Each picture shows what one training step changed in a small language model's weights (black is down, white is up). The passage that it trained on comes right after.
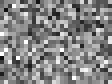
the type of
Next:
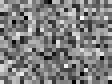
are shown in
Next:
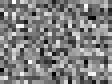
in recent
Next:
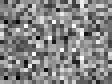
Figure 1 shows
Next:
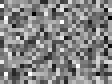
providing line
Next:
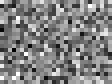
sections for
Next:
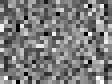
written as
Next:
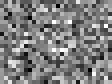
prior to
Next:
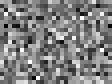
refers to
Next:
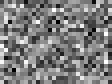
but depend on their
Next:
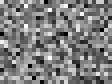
devices under
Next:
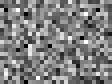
on monthly
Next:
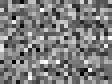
is applied
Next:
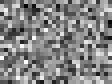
contrats et
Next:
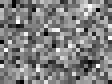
sets do not
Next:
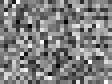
means the
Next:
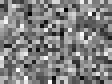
literature to
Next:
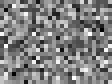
the source of
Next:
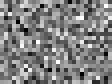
por Eugene
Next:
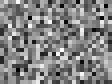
1 lists
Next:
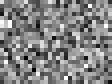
la Nación
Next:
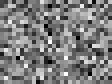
a result differences
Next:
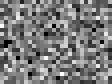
and you need
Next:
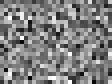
Bu esa
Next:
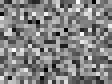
a single laser
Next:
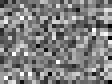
der mit
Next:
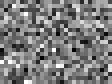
the corresponding
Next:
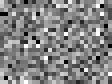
vamos à
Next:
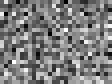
the possibility
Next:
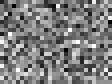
available in
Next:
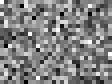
on one compact
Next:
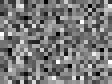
so that \be
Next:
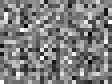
and forces on
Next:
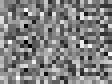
para que o
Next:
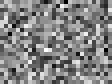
making the following
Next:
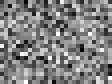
III f at
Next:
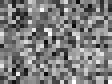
it is possible
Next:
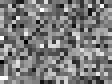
equation is
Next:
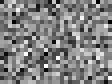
We have found that
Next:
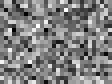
designer requirements
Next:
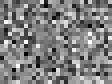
have not at all
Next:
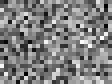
as a function of
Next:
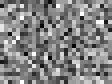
response in
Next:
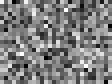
grouped in
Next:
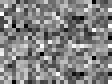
e obras
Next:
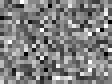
forces, but
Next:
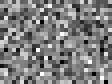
of their relative
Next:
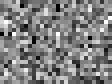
the international
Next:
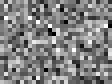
that involve
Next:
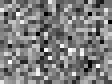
training set.
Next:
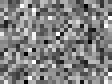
variety of
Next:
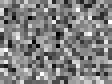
their differentiation
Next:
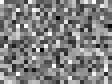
of sound
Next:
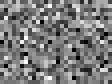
of the term
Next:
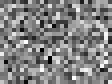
in the presence
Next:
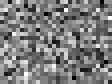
the paper.
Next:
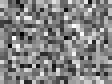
both systems'
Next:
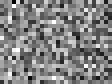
ou de
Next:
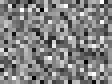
de reais na
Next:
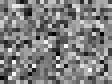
to study other
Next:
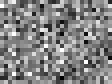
ва тарих
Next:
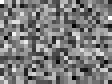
the elementary
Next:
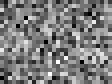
authors as
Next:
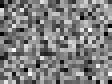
changes is
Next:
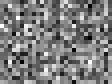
and characteristics
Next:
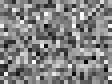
same properties of
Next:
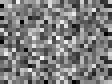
essential for
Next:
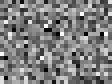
seen in the
